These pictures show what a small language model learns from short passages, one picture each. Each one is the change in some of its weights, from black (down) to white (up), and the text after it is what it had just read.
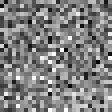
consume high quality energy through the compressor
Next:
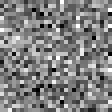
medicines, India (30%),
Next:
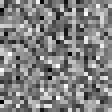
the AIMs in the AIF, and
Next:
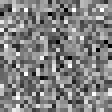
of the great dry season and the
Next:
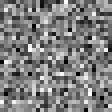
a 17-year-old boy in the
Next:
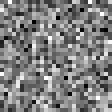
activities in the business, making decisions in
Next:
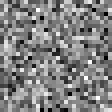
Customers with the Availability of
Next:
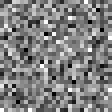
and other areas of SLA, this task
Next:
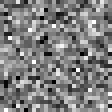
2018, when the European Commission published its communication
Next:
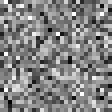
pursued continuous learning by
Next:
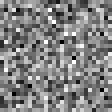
In this paper, the relative degree of
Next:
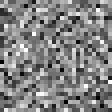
on the public budget. These changes included
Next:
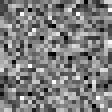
determinants of performance incorporate size,
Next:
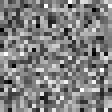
level of the second speaker is defined by several
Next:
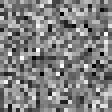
believe possesses the experience relevant for this
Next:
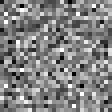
"New Taipei City
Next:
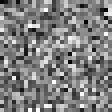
Among the 80 LAB isolates,
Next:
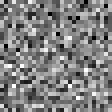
corporate. Table No. 2 Table
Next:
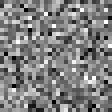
America nation and then tries to
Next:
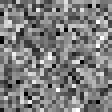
K α anode X-ray source
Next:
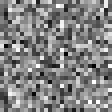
for thermoset sample Fig. 8. J
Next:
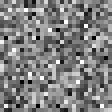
three-year EU project with the clear mission
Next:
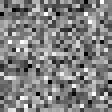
Accessible, Interoperable,
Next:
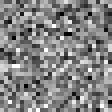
were based on the awareness of the term hot
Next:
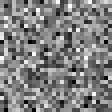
regional and traditional *visha
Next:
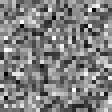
of a buck-boost multiple area
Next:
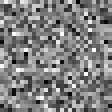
server configuration, the request will
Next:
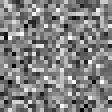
about the global cyber security state of the
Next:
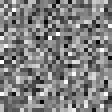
North East Region. Much of
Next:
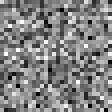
epoxy specific, direct roving, base
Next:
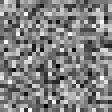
the experiment on the fiber mixed concrete
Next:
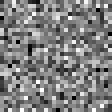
and they must understand that they are expected to act
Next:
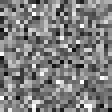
shows the similarities between the cave sites
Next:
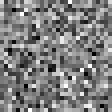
are deposited in the NCBI
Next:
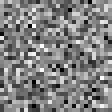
operated in radar communication application recently.
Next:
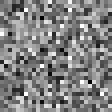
paired sample t-test with
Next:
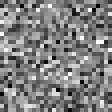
consumption behaviors related to religiosity are
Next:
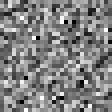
lower-income populations may 388 have
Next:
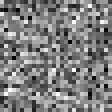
leads to a desired type of change- social
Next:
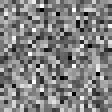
effort and sustain it when problems arise.
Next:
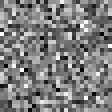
changes in fishing activity. It turns
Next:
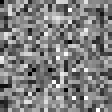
the research findings, this internal monitoring and evaluation activity
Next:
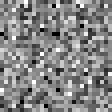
% to 1.5 %. At the same
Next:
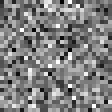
State elementary school, Tanjung
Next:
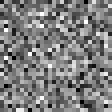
to important features such as speed, high
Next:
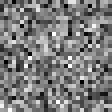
the guidelines state that these legal
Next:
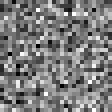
each postcode, including large buildings with
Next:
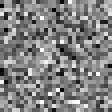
cylindrical and round. They
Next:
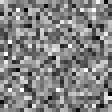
with regard to trace elements: iron was
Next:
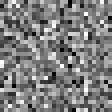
Nigeria. And standard of living or
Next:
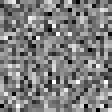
in-depth studies based on the proposed
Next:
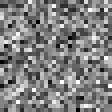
price for every prescription drug, but also
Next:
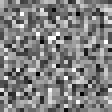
no longer any probability. Thus, there
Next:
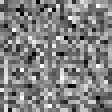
of the FE model. Each element of
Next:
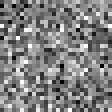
final structure is placed between ceramic
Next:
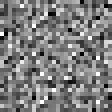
airport’s activities by the management and
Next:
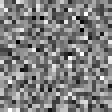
perhaps dominating and it
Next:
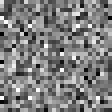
mechanical properties. Steering can be
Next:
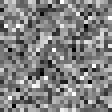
Diagnostic performance of MRS
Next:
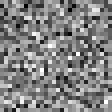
cloud technologies, the improvement of electronic
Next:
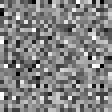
2000s. Conclusions. The incidence
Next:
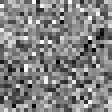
Wilkinson, 1928 a,
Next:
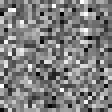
Supplementary material associated with this article can be
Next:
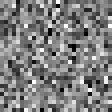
of the 780 nm laser
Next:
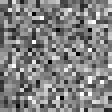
Darlinine (*D.
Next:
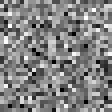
are used as therapeutic agents to
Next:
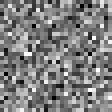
six months. In each six-month
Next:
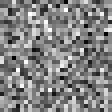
found no differences between myopathies and
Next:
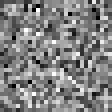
small-size impact testing samples made of experimental
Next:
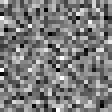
in the table, it is also can be
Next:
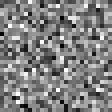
of care with patient preferences. Despite
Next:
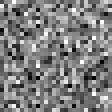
2006 Malaysia Malaysia
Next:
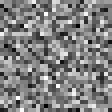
a special act of parliament. From
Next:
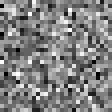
of equal or unequal sums.
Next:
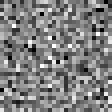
mechanism. *African Journal of Business
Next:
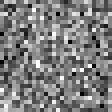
near-surface geothermal
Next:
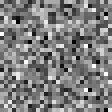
time of entering into the organization.
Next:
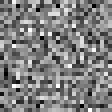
and almost 17% to the family of
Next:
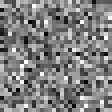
Lead showed non detectable, the water
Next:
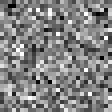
'Optimum Structural Design With
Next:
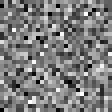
sites. Based on CBTS
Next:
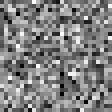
of hedging ('may have
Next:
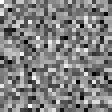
µg/mL) as compared to
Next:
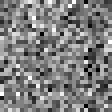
can double and electricity output grow by
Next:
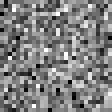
has become customary international law (White,
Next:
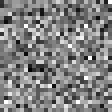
film layers printed on glass substrate,"
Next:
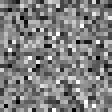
*multiple* fixed-size
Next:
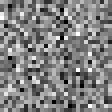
found many limitations on security mechanisms, lack in
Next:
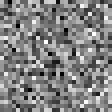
to consider in decision making. It is known that
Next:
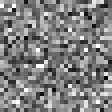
straight back and forth over a 10
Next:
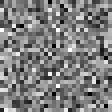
(address _as) =
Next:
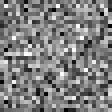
Public awareness of environmental problems associated with food production
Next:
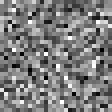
pain. Table 4. Showing the
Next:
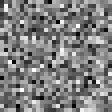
PDF of the stationary
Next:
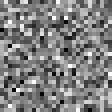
and Y.M.G. provided
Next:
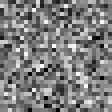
Romania, drawing on primary
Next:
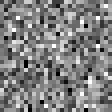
noisy environments and other cases when
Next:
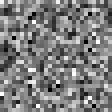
that are in charge of management and control,
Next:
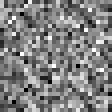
capital assets INTRODUCTION About
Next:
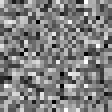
of the Century" signed on
